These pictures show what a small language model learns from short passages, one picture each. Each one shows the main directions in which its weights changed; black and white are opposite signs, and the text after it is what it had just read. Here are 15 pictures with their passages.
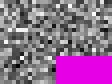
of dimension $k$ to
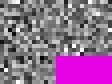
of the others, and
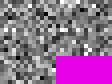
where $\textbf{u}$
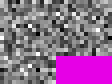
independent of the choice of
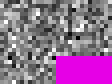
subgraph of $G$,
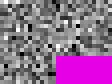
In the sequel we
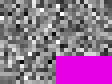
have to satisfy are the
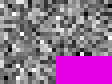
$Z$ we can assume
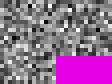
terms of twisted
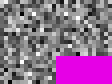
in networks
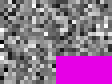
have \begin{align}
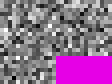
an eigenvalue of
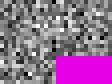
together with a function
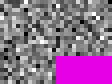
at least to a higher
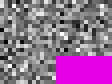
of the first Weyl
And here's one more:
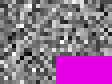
$b^*$ is such that
